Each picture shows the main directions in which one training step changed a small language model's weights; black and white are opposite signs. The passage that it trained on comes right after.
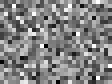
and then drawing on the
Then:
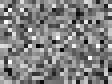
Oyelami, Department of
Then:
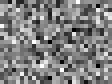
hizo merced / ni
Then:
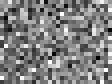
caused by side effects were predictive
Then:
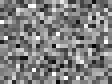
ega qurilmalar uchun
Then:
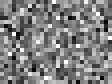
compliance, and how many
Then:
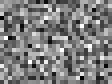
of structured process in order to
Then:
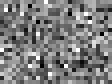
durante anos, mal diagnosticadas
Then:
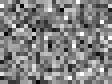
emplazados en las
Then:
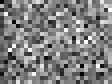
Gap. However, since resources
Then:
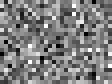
has resulted in the diversion
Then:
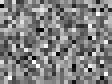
inteligência astuta.
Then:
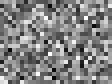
con la fecha de
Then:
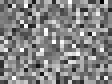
contributions All authors contributed to
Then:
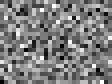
coordinated pyridine
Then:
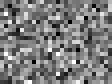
Maxsus fanlardan
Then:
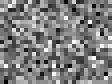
a prática da arte
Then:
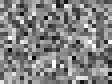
and transplanting:
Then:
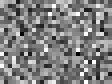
the dentist in analysis of
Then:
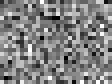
различия, что
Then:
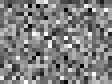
in images, Classifying
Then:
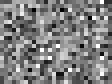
differences is obtained by the method of
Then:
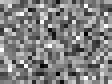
the fastest and more effective
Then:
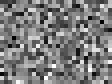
the languages of power they used as
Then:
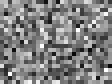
study suggests incorporating the
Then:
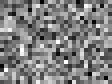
в том, что все виды
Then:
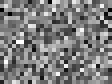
Media Marketing Performance
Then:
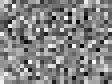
Publicas Saludables” OR
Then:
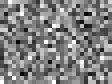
on Fiscal Federalism
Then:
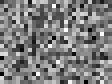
integration of para-sport
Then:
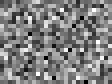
India along with various challenges faced
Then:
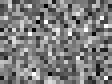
and the elderly are more
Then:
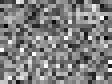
una intención referencial o
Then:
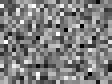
Bu jarayonda asosiy
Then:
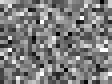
the imposed values (Table
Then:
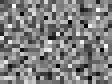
and experimental teaching aimed at low
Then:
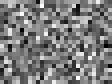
on the World's Poor and
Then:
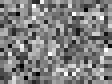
la faptul dacă victimele pot
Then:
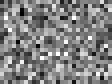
cost and risks to human health.
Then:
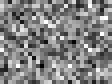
davlatlarida bojxona
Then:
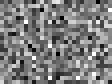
are presented to the kami on
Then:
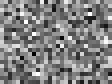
was restructured, including the
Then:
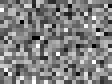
asosiy tadqiqot obyektlaridan
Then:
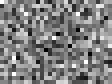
excessive lactate formation
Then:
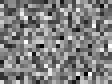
follows: 1. The need for
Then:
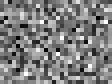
habitação, em estilo
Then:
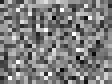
management of a severe cranial
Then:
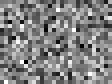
Wang, Deyu
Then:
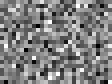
de participar em ações
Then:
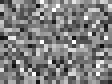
7 - affordable and
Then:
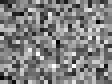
the public opinion questions have always
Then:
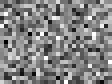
Trend in Scientific Research and
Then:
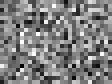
reconhecida a característica
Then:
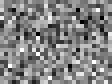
concretaría en la
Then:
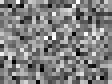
elementos suplementarios han
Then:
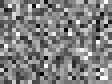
deposition or by detonating
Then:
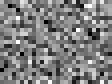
davlat hokimiyati organlarida
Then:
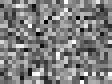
barmoqlarning mayda
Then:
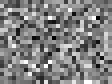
— в помощь
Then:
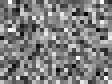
decisions and significant international support was the
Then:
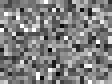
characteristics are, and the consequences
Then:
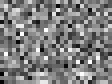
Zuo M., Dan
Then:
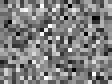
yechimini topish dars
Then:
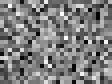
berkembang. Hasil
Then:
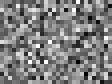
selected from each ward in
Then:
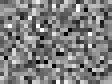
self-healing function at low
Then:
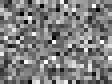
allocation, human resources,
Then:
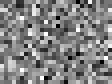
to'lovchi korxonalar
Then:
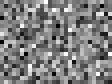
research covered descriptive statistics and
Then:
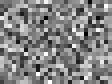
of different turbidity levels.
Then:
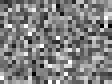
planting influenced the grain yield
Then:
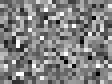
carcass yields and economic
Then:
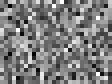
is called a zero-sum
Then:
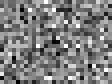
determines if multiple attributes is
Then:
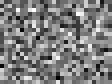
performed by sputtering a
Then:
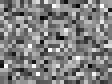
for the group that underwent
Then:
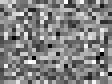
the centers in 5 dimensions of
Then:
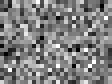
lengths. The tip of the
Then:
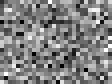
Angelia Joiner,
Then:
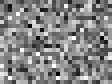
– tarbiyalanuvchiga
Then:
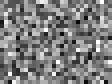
disease in Africa and parts of
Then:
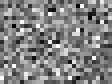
loading of spent fuel
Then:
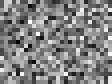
Paleotropik qrup
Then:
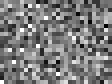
in supporting the development of
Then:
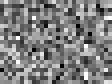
смеси растворителей
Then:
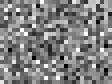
jamoat manfaatlarida
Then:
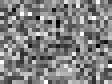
words, on the basis of
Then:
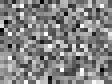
trainees should emulate good
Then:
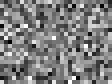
test, software test, and combined
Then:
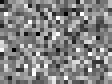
most cases. Refusal
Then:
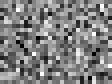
und deren Ziele
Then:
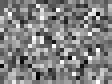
(Figure 7), this percentage
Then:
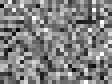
se essa construção social é
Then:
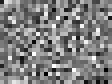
As a consequence, it can
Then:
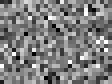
2013). There are several types of
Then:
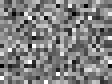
such as Edward Shils and
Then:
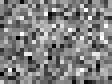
uchun tarbiyachilarning
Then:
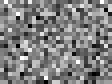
perdagangan emisi.
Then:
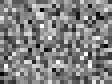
selectivity of their action. The
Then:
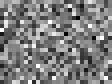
zonder dat daarop
